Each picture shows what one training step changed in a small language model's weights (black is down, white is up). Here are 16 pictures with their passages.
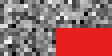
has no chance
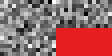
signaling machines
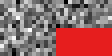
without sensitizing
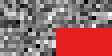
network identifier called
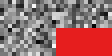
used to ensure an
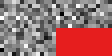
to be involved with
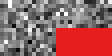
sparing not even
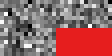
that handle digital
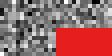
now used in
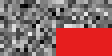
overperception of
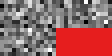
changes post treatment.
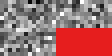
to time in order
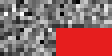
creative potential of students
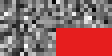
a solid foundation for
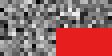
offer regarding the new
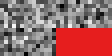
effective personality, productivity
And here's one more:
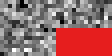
system (1)
